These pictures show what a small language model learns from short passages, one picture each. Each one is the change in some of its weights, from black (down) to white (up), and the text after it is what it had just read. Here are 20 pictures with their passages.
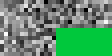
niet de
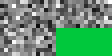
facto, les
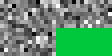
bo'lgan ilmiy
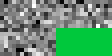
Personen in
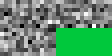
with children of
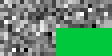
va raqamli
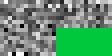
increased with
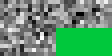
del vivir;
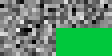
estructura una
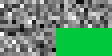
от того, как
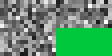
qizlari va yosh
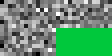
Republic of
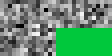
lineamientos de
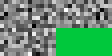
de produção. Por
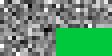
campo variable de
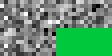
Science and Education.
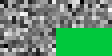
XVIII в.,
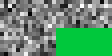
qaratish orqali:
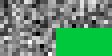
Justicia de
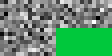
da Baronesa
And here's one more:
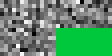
билан фаолият
